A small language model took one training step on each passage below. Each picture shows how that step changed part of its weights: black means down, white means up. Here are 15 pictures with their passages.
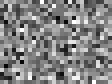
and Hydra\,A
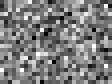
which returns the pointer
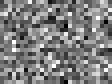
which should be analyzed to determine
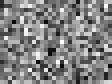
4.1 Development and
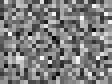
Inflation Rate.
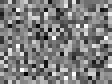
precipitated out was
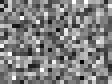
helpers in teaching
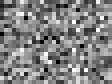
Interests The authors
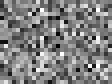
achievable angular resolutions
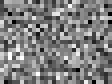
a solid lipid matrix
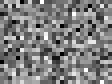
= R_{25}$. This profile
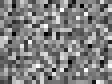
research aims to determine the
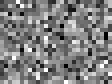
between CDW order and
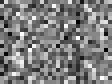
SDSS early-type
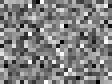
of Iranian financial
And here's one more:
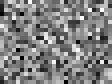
culinary) 25 Total
